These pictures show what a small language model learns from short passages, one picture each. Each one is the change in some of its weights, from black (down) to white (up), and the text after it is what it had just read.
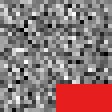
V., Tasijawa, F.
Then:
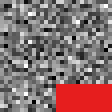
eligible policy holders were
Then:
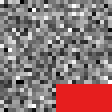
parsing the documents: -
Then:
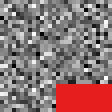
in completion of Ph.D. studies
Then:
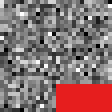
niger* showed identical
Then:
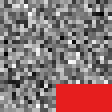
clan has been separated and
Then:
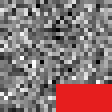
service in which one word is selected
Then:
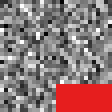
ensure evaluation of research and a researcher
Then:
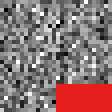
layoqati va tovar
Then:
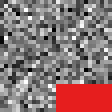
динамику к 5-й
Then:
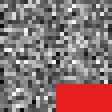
language university course):
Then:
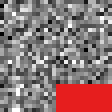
суспільними цілями.
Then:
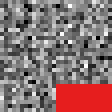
(2016)'s questionnaire
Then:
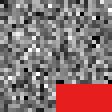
bicone's realized gain without
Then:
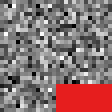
the parties for mutual benefit.
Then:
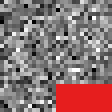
river corridor but not
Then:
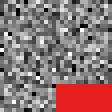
свою историю в
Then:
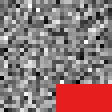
and, thus, lowers the
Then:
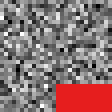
Note: values are means ± standard
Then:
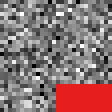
calidad de los servicios al
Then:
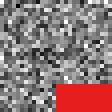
propos que la vente commerciale
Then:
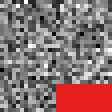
сосредоточена на
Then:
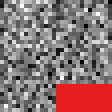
мулк, кўчмас
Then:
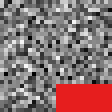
manière dont les items qui
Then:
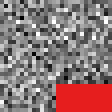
2 tasi qurilish
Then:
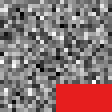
met r, bipat s,
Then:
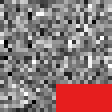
synthetic pelvic MRI
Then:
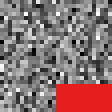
essas figuras políticas
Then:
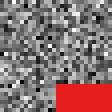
lipsa experienței de
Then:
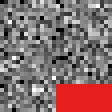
de silicone completo
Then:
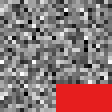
this problem. 6.1.
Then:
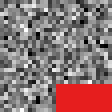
A structured questionnaire based
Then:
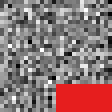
ABSTRACT This paper
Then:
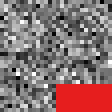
delas. Revista Verde
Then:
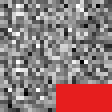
results of studying the dynamics of changes
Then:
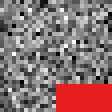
Urganch davlat universiteti
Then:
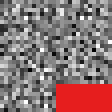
x Axial distance y
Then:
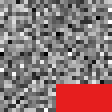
pedagogik texnologiyalarni amaliyotga
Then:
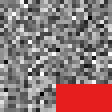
physical and technical readiness of
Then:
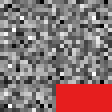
utilizada para fins de observação,
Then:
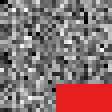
construction materials. The use of
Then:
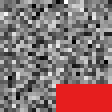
study shed more light on the
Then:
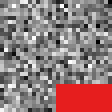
fact that the structure of science is
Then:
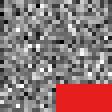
и да удължат
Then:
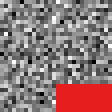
bir-birlariga urilishi va
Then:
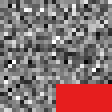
in ensuring osseointegration
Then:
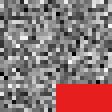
Беспалько В.П.
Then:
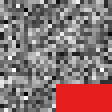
en sus escenarios naturales.
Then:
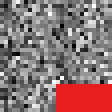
of power in which the government regulated
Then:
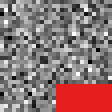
untung di akhir dengan
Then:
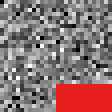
the normal case to CRC.
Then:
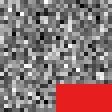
phase to selenize the
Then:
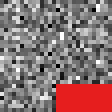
- Rizky, B.,
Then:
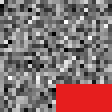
it could be approached, in a
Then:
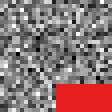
on Customer Awareness,
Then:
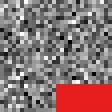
controlled environment. Table 4 clearly
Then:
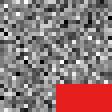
No caso de sífilis
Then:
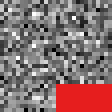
are acquired in the formative
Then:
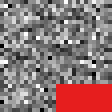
Scientific Journal*, (6). 2.
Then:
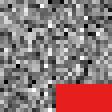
out research and measurement services at
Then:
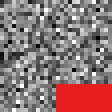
k \quad (14)$$ According
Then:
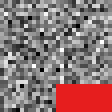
Procedure Fresh
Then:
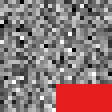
va umumiy ta'lim tizimining
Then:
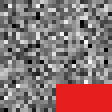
better endowed with this form of
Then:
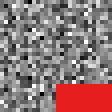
MARE and the information and views
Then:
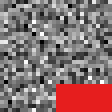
cancer cell invasion and
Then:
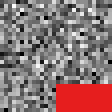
siyosati, raqamli
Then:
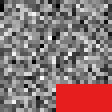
ідеї «поваги до
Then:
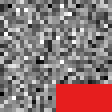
1952 research paper entitled;
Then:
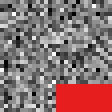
imagined the game as a
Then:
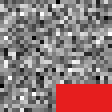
Natural Language Processing,
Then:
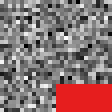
branches based on the procedure
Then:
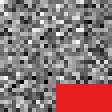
and innovation programme under grant
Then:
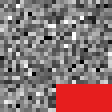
one-way ANOVAs on
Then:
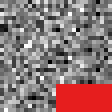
action topics and publishes
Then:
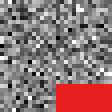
словарный запас.
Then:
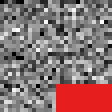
by Brzycki [35] as
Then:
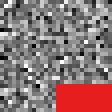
and brand strength. The study also considered
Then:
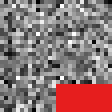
development of the fishing industry
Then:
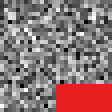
feito de razão e
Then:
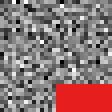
bilan raqobatlashuv
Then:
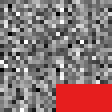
penghasil produk sub
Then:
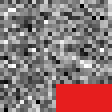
provisions on the participation of the
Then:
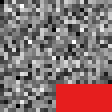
трикутника (рис.
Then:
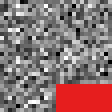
Cards Added Per
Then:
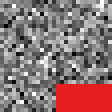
pas sans conséquence sur
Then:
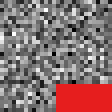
exact sites of action is different
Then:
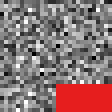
Transfer*, 7th ed.;
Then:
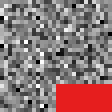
regras, mais de 30 diferentes
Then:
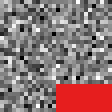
for better soil management practices for
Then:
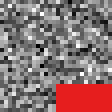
and freedom, cessation of
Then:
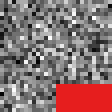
Toronto benchmark
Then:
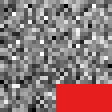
minutes to disinfect the
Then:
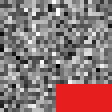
is that many of the goals set by
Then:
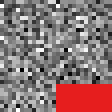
an algebra (X,
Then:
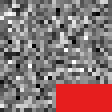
the growing phase; a,
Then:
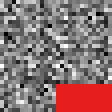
la cultura náhuatl
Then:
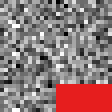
The lack of growth and development is
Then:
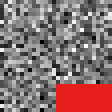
героя сериала
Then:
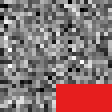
servile labour, often in the
